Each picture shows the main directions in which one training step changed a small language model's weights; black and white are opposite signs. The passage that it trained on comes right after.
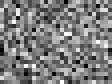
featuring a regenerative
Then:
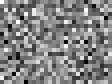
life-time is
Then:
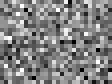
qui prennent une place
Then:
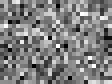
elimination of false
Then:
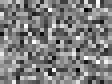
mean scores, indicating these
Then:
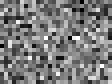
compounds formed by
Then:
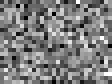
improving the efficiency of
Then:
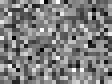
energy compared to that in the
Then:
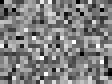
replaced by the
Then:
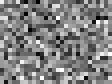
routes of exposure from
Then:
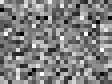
Comptel (then up to
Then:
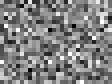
stars. This finding provides
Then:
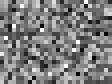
significant, indicating that wealthier
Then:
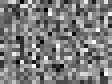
small in modulus for large values
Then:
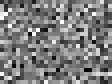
of the complex signal of
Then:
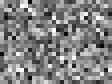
momosi, –
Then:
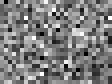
target localization,''
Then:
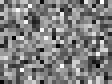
objects formed, should
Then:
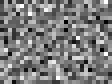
CSW diagram
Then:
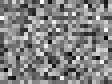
COVID-19 не
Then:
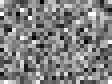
nel tunnel delle
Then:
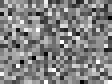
the cloud computing
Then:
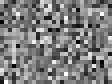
and how this version was
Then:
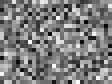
of heavy metals was
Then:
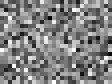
pointed to two types of
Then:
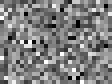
of physical variables such as
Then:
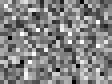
patients had moderate
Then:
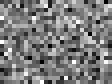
No Does the text
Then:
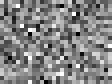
крећу из
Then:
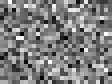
same efforts in a
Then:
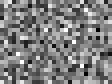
doing so is what
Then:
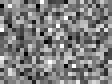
va qo‘shimcha
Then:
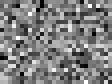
instantaneous effective
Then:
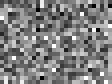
of stubs of check
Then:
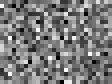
paragraphs have on the
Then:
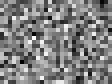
run government
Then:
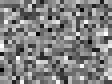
Applications*, 2015,
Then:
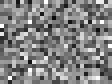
thời gian
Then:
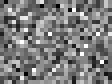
way to solve many
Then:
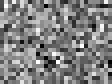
ya'ni shaxs
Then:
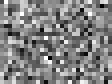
matn yozish bilan
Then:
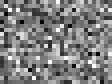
or necessarily at
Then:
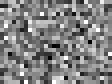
ҳам ўз
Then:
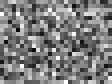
. Definition 2.7.
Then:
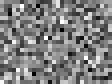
zover de toelichting
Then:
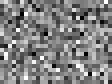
crosshead speed of
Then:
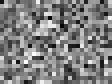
while the the closure phase
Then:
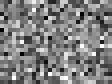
Here we consider the same
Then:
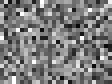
has held that Article
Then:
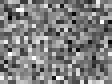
first grow in time, and then
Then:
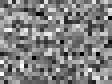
al igual que su
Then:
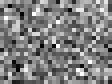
an estimated average
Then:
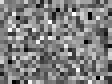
to continuously tune the
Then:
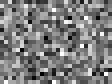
Seeks the Persian
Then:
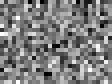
Bernardes durante quase
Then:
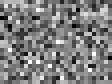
and attributes at
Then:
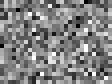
point of view, it is
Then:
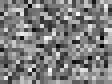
Table 4. The main
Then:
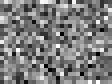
prepare zirconia
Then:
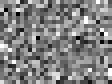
data obtained. When the
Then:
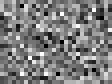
Post – PCI
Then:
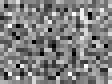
to PPTs that are used
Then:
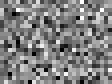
funds and become a part
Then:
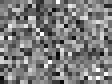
on conservation Jaret
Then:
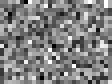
example, applying such
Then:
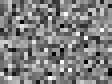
considering the high diversity of
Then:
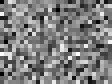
de protecție a
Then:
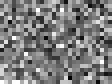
insights resulted in the most
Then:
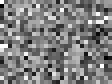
present on this earth. The
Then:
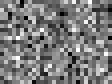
model and $\xi$,
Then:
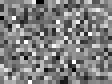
of Premasseteric
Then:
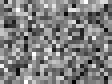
{\partial \alpha_s}
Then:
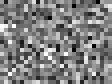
jaringan rumah
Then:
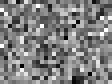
combine two} IRT
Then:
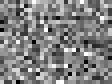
neutrinos can alter
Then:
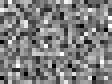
for Mind and Brain
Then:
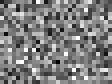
recording. -Right to
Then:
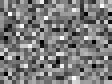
by: \begin{align}
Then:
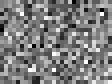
The distribution of measurements was
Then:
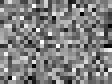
as the double of the
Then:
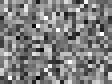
tests and RDIF
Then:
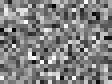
new conflicts, and
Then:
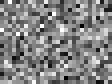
al. An improved pig
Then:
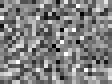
structured. Upon these
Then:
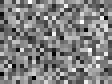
EUROPE \\ 2
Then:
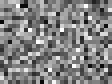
conforman el alimento a
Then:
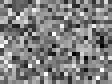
of studies meeting the
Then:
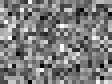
into the relative} stability of
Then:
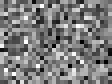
produce a reduction in the
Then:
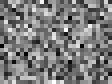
donde afecta
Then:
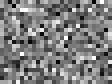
di salvataggio
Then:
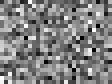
use social media to
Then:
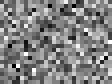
assumed to be given by
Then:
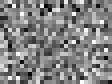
han logrado los
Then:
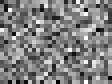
aliphatic bridging
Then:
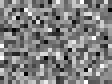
key point is precisely
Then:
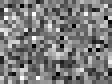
is a bipartite
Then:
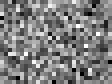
would be able to ride
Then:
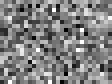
sistema (npr.
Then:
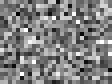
nos espaços de
